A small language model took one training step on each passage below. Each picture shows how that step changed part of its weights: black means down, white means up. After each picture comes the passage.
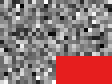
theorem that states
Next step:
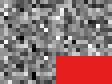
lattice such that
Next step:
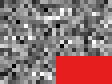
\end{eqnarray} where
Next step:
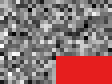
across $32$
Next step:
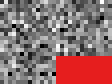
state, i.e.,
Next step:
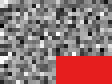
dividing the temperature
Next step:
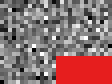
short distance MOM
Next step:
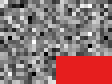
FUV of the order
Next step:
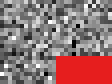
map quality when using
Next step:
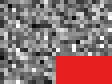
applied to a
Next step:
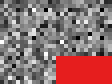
of such discrete
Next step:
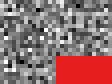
anticipate that the
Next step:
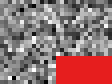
is the same as those
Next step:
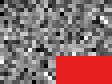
our calculation to an electron
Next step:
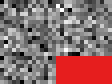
between interacting moments,
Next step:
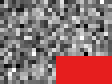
found that H$_2$
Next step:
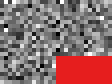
is not proposing any
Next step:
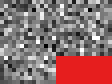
detect the dipole
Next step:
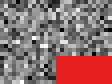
the output features
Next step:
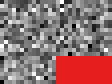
degenerate, because of
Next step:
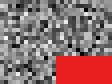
there is a lack of
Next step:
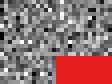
summarized in Figure
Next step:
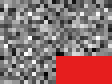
the red region. By
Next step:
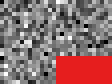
very popular methodology
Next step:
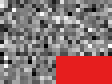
I, the performance is also
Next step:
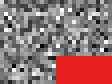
1$, when the density field
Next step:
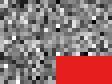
thermal electrons, it
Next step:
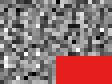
properties that allow it to function
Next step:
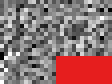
function.} {\bff In
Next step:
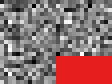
mass, making these
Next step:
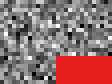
for $n$S
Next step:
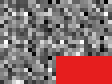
perception of different light
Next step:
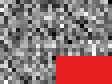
and the read of
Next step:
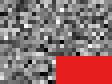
framework to solve
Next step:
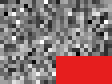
[see the quadrangle
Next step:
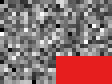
factor $F'$. This
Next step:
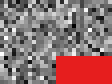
the thermalization of the
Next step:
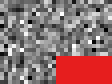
work, that the total mass
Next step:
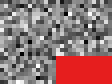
average position and momentum
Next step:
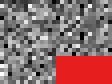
speaker has no
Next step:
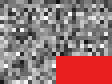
important step in the
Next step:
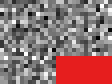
space-time dimensionality is
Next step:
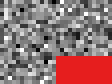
is chosen as a
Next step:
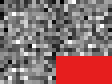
energy part (solid
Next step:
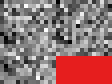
at automatic
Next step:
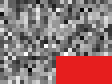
or a single molecular
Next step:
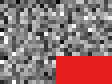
all other parameters are set
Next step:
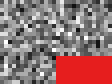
is very intuitive
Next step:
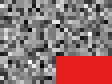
serving systems with
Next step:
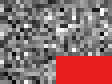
supposed to descend
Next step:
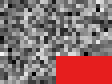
model to the 3D
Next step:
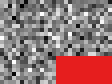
Since no complete
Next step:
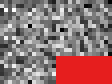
essentially the
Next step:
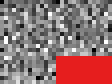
law would be modified
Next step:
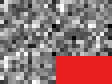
allows us to use
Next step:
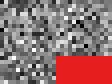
zero since otherwise
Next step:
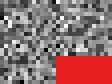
divergence structure.
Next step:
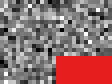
and $\psi_B$
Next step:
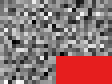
The SQ limit is shown
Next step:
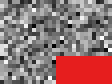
coordinates with associated
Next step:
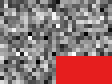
in general the actual
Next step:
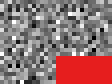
demanding. Using
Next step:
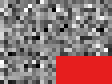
and Methodology,
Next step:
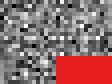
absorption against
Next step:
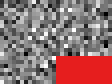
the authors proposed
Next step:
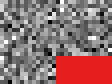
five times between
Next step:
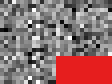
are not large for any
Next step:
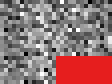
apparent in all
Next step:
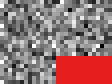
eV and uniform
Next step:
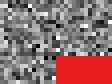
$ field of II B
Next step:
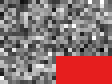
phase describes the charge
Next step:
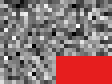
domain predicted around
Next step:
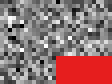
classical limit, the
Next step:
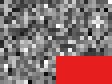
starting non-blocking
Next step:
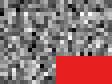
by the difference in the
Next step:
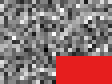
which we may use as a
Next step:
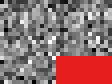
more complex periodic
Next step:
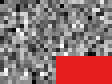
regularized inversion
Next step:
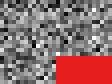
the dynamics of a single
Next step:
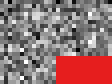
contrast, a lower
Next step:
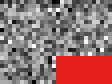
or load the package
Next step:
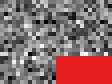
subsections % %
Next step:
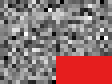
the prescribed reference
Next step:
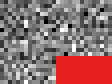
effect due to quenched
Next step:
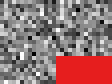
is often used in the
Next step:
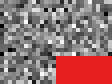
passage in the
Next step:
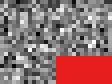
which in turn
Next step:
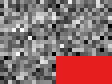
in the extinction
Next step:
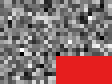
\nu (K l
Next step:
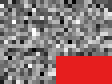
the ring, respectively such
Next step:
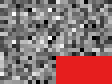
shown), the present approach
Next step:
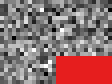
A comprehensive and
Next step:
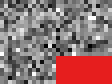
the two magnetic fields at each
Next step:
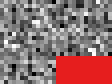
LCN address
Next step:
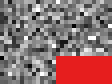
and Shapiro
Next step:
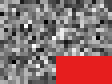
corrections to the spin
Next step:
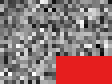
model M1, and
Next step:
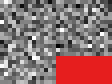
droplets are
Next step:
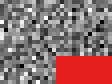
of which controvertial
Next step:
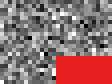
negative outcome
